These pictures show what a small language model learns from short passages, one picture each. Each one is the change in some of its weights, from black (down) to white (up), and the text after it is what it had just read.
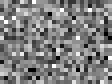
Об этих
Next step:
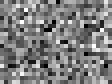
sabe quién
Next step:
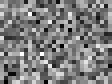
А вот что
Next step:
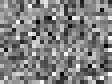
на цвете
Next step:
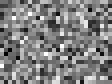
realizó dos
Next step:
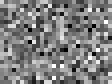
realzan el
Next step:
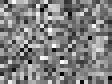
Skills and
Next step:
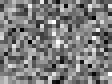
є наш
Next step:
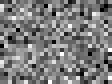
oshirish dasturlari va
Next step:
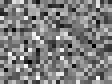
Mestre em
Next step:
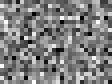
Medien- und
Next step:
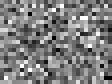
daerah dengan
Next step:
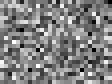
où le
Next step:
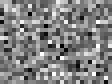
4% en el
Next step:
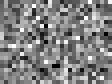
shakllanadigan ijtimoiy
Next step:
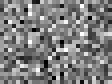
identificam com os
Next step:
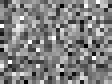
crítico y
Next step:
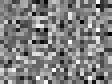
sind. -
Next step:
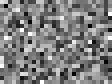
bilan (ichki
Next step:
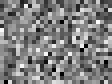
system of professional
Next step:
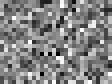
било би
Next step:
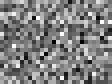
dapat digunakan
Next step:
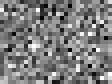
образования на
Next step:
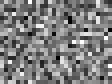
la placa
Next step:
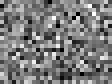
de inteligência
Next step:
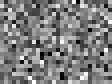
suatu media
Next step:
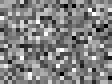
(cerca de
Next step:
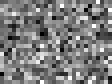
+ Мост
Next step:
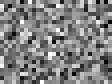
bilan birlashtirishga
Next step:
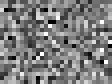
از آن، در
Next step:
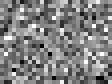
участі в
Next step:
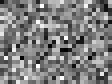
chega ao
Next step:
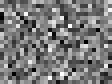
la propensione
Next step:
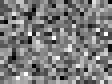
su mirada
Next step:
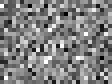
het in de
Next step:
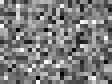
IIF pour
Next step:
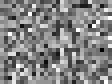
sube la
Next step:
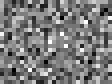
los derechos
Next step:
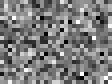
the influence of
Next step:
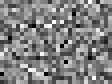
para el tratamiento
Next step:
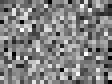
ser plenamente
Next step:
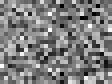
к краю
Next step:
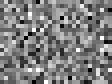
jogar os
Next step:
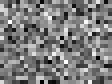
fani orqali
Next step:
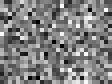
dan bahan yang
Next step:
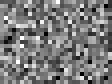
presença da
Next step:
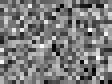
found out
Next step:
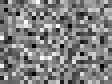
relaciones de
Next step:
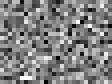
importância de
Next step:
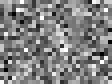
que possam
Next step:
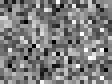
ijtimoiy ruhiy
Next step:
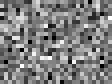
de producciones,
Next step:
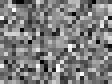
sur leur
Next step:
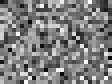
siga as
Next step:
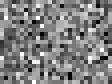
uzoq tarix
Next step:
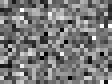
the presence of
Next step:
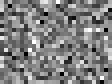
з праці
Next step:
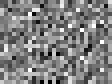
то било
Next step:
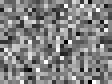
como a reação
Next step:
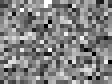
e nem de
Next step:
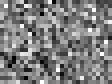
mashqlar til
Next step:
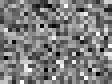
izlab uni
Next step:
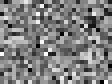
they have
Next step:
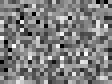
normale a
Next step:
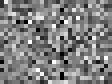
mais equitativa
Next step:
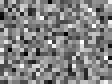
un financement
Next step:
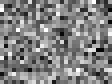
bir şey.
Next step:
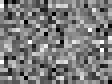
wird. Bild
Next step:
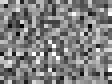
Leichner mit
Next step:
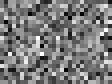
role and
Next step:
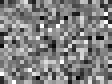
resta dopo
